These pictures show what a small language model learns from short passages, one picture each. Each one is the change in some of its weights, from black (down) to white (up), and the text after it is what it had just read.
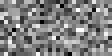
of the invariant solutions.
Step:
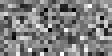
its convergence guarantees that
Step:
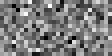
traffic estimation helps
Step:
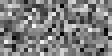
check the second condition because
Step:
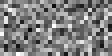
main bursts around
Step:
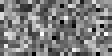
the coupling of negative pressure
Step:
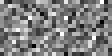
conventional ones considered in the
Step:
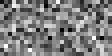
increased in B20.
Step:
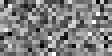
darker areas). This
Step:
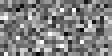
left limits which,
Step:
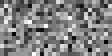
methods} are available via
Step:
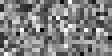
the broadband laser
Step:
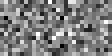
where the Dirac operator is
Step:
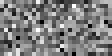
usage of $B$
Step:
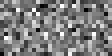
Let us note that the
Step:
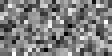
every $\xi\in
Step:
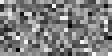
and there is no time
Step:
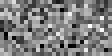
is driven by
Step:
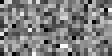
\item The top
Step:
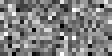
a large number of individual
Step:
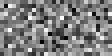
probability matrix whose elements are
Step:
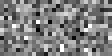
that invokes
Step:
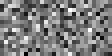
study area is presented in
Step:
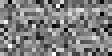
\ud \mu
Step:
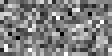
imposed in the
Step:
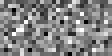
signature scheme. In
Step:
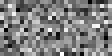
a Dirichlet
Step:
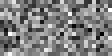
is forced by every
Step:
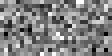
as well. The produced
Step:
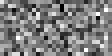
APIs offered by
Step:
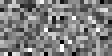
en somme de
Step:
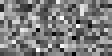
the scope of this
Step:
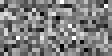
block size in any
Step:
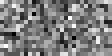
function $l$ such
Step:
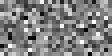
when they follow a
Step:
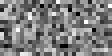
part of the code and
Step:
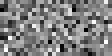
can be written in a
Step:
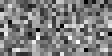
both the field and particle
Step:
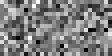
see that the occurrence
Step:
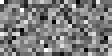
significant. The overall conclusion
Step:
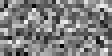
singular subspaces from
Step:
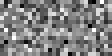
central binomial coefficients are
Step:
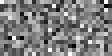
and leaf number
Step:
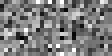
have been isolated from
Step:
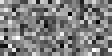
tests may include CT
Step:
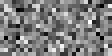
In the ball,
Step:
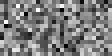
the OPO cavity
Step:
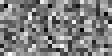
time at which two
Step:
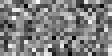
Discussion Education should
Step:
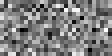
cylinder. At
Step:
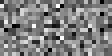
\forall t \in
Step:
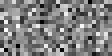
of pregnancy.
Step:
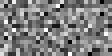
\geq -\log
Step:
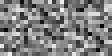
involved; for example,
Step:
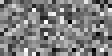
difficult because of their small
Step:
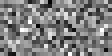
is obtained. In order
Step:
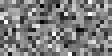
of distance education. The
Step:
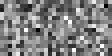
the force closely traces
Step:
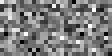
and the other five
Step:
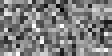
We let $\eps$
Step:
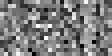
how DEGARI
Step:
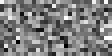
and does as we shall
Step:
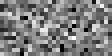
are depicted in detail
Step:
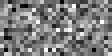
other GC properties other
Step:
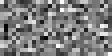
than standard Monte
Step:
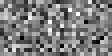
values and HP search
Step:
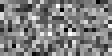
the %asymptotes
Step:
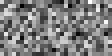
non-negative function
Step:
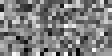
the same for all
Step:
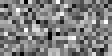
odd prime not dividing
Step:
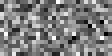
the fact that the
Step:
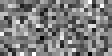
its vector potential is chosen
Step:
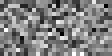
social pressure from significant others
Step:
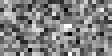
The two distributions are very
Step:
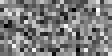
with $n$
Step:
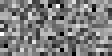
group of the sample containing
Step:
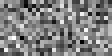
Foundation of China under
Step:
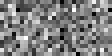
a GDP model and
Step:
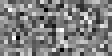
users are trapped
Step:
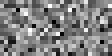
\input epsf
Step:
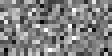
of high-frequency
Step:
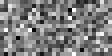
encouraged to make
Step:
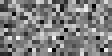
did the metabolic
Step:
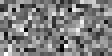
classical perfect fluid with equation
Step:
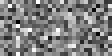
Tensile strength
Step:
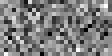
Residue codes over
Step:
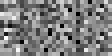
for the first and second
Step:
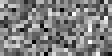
lemma below is due to
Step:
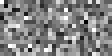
1 second if its speed
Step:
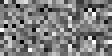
Development and validation
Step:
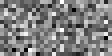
category of algebraic manifolds
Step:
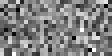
m - empirical coefficients derived
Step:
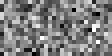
the boundary, respectively.
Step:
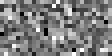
and a simple deployment
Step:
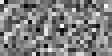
few reports, regarding the
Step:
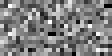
maximal compact subgroup of
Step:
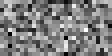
The $4$ remaining
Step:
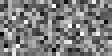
but ultimately
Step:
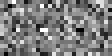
i.e., allowing
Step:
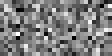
In the context of
